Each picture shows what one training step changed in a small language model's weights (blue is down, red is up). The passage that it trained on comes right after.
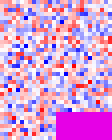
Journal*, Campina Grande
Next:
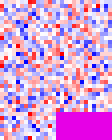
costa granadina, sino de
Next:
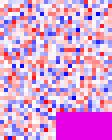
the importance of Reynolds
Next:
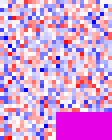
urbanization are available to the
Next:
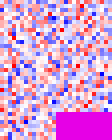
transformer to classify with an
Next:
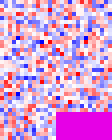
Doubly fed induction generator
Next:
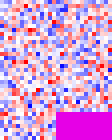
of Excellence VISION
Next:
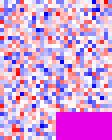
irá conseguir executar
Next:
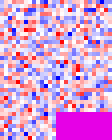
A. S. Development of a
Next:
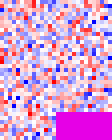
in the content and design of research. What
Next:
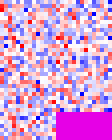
analysis is to predict the best tensile
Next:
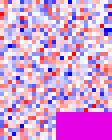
Iverson brackets, and
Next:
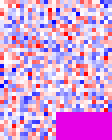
and dotted lines, respectively. The
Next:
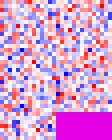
demonstrates significant potential for improving
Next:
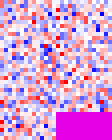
\citenamefont {Burton},\ and\
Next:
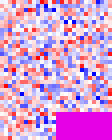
Eshitishda nuqsoni
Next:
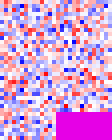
of 0.8, whenever the
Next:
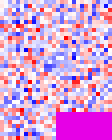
compounds improperly, the soil
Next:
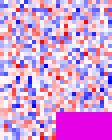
14 days in each orientation (the
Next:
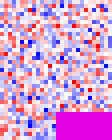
traduire (10 pages).
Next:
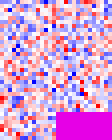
arising from this submission.
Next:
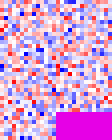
also expressed that changes to the user
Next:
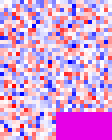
response rate of interview schedule
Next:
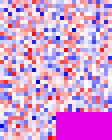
deal with the built environment as a
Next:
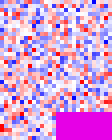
adicional de aleitamento
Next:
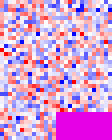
leading figures of the day,
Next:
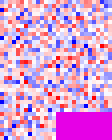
and ages, emission-line properties,
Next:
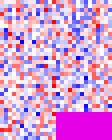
point & maximum & minimum &
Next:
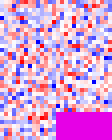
prehistoric Andean
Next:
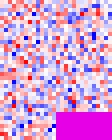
My sleep is disturbed due
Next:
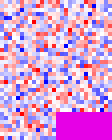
does not start out as a singularity
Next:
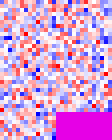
que es transformada en un material
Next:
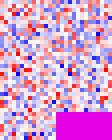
By analyzing relevant
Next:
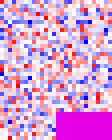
Investigation, Methodology,
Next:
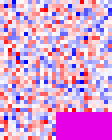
[accessed June 2023].
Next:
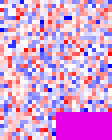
1. produk perbankan
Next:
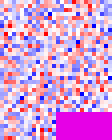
attitude and compliance with fluid
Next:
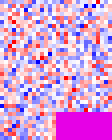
talep ve baskılar ile
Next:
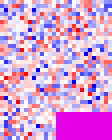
for enhanced magnetic correlations in
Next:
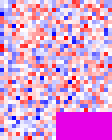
II B, II C, and II
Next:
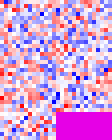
and discussed various aspects of
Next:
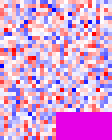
element content, {\it i.e.}
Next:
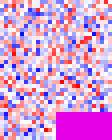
captures key themes and
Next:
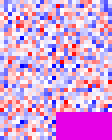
to pay your studies a hundred
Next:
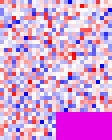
a prescribed medication procedure for
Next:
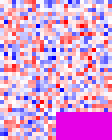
on the two datasets. Finally,
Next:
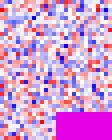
the dumpsite were examined and
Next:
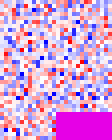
important. In order to compute this
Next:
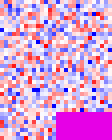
are $\pm i$ and the determinant is
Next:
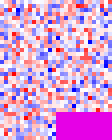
in terms of pseudo-spectral
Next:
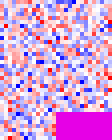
not be published without
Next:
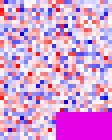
climáticas estão provocando um
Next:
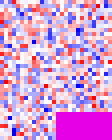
development but most of them relaxed the
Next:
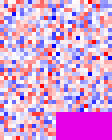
the potential to develop into a portable,
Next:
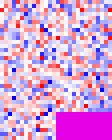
Молдова» (№
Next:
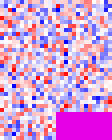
tool for the on field absolute
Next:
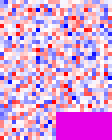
e graduação em Direito
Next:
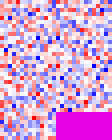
remains under negotiation, with
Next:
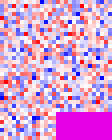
both SE2 and BSE images
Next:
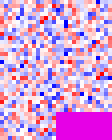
of sinuses is useful for
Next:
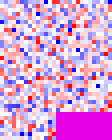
5 we discuss the experimentally testable
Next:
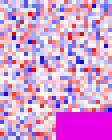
is required to pole the PVDF
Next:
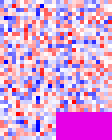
dell'Abruzzo e
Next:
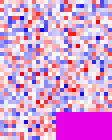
$U_H$ is the Hartree
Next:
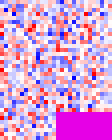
direct simulations of melting in
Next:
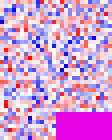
exerçant un métier
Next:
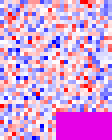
rely on plant-derived
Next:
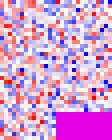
communication and collaboration among all
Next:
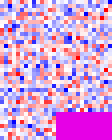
one side parallel to the direction of
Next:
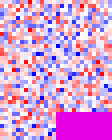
modernization of the technological education
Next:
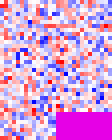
improved upon in holistic student
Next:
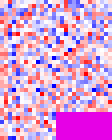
time for USA and UK that
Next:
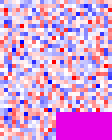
\end{equation} where the function $\mu
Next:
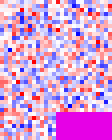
sabotages, corruption and
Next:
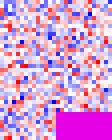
in state values become very small.
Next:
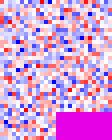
can be extracted from the measured quasi
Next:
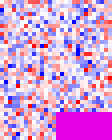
groups to receive one of the
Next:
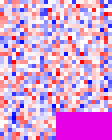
photon conversion. The PHOS
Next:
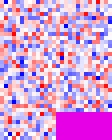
mint a centrifugák
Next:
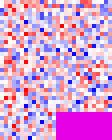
machine learning techniques. In
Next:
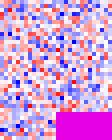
more satisfied than those who
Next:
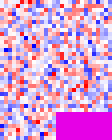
dengue Minh Tuan
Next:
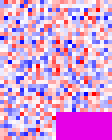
filters are used to speed up
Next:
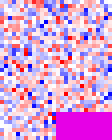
(DOPI) and visual analog
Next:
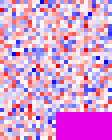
in mind that these in turn provide
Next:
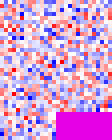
representing an 93.6% response
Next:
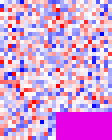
location for fatal injuries for
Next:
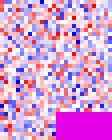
signed ranks test*. Test of
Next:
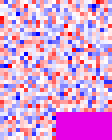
then measure the size and shape of these
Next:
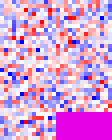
at your university. The use cases
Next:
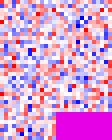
grandsuccessor }); } }
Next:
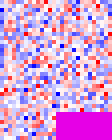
these two groups. These groups
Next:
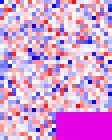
na faixa etária
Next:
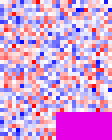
between 50th and 100th day
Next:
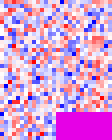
ions, is composed of tens
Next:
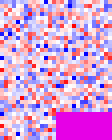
– particularly those involved in the
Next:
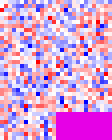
Eigenschaften dieser
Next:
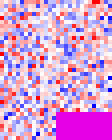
including a linepack variable and the
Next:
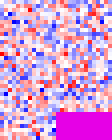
manages to discover which game reveals
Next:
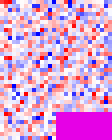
в поддержании и
